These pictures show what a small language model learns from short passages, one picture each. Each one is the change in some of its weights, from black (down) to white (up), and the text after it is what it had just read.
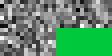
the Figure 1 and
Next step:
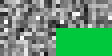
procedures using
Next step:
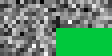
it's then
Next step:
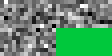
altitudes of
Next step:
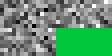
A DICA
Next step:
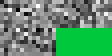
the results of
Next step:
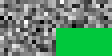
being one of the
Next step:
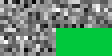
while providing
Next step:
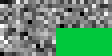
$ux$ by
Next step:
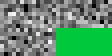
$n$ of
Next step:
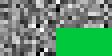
knowledge continuity and
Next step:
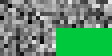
reported previously
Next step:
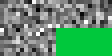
We define the operator
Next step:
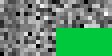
less likely to
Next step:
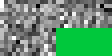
This is as a
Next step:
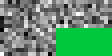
examine the
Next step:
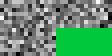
such node
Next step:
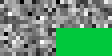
B)$, for all
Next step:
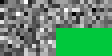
the approximations are
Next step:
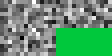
including the use of
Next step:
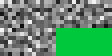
vector fields $
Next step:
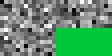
Centre for
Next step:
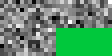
containing the
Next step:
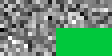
paper, we
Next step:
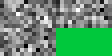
WATER AND
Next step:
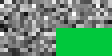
is estimated
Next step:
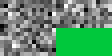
of powers
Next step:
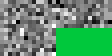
that at equal
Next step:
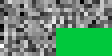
given permanent
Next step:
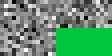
a continuous or
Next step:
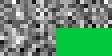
defect is an
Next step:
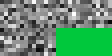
is linear; that
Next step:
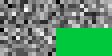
complication has
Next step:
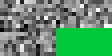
to dismiss
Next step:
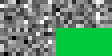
$K$ is
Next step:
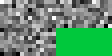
employed to
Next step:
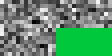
interest (like
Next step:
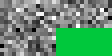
the mapping
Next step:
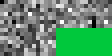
the vertical
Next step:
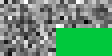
a \cdot
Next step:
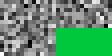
be concluded
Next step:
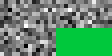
Em data e
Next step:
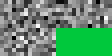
xil va 1
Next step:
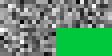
$\partial N$
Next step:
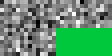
setting) and
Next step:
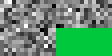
van het
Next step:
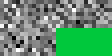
variables. Therefore,
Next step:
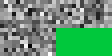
there was a significant
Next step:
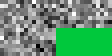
is given by the
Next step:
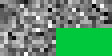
the transfer matrix
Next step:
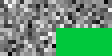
the dorsal
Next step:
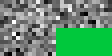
test statistic must
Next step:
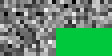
the impact and
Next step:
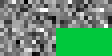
was aan de
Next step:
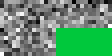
chain (the
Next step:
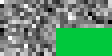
of topics,
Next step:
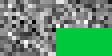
It follows that a
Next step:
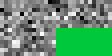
inverse relationship
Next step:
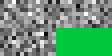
if for every proper
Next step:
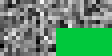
look at the
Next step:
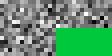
dos mais variados
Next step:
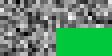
of taking a
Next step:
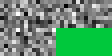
finite and its order
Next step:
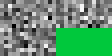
Abstract The paper
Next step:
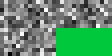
an activity at
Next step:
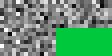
heart rate,
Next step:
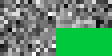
solutions of this system
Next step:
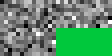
three strategies were
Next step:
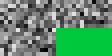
same order of
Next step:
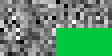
portal vein
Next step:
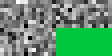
problemă și în
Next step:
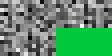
patients with
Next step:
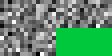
subjective and
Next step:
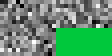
and practical
